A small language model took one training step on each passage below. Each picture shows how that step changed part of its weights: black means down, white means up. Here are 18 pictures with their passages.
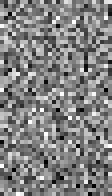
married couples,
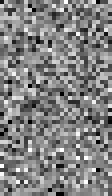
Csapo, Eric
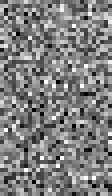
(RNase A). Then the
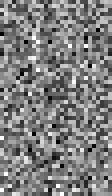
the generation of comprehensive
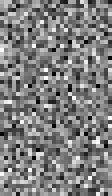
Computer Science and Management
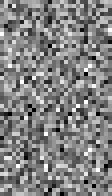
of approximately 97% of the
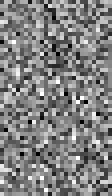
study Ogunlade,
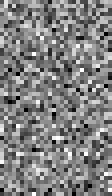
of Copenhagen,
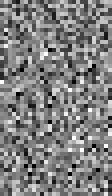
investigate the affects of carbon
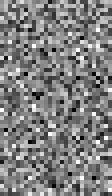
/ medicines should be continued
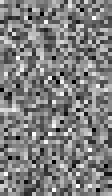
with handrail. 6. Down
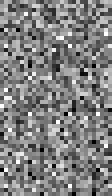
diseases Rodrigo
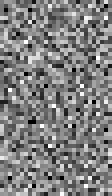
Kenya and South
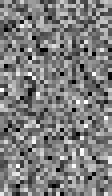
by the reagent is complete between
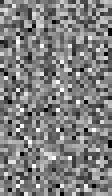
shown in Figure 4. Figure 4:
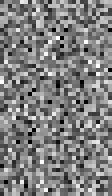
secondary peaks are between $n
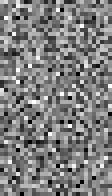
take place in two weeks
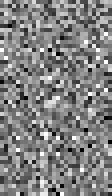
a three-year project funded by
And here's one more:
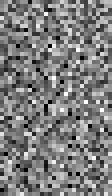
Research results It was found that among the
